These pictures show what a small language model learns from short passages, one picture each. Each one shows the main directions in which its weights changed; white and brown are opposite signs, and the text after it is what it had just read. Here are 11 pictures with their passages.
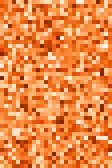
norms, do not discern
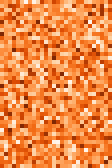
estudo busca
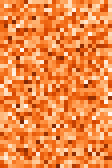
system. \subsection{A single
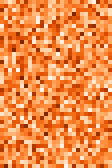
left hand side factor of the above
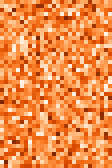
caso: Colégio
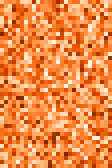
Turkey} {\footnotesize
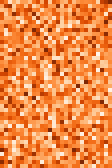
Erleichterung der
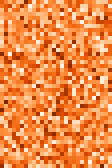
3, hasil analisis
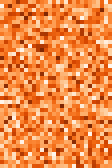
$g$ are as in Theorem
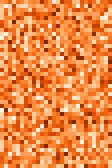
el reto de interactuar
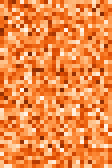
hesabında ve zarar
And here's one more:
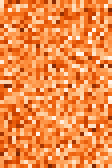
$\omega$ for which the graph of
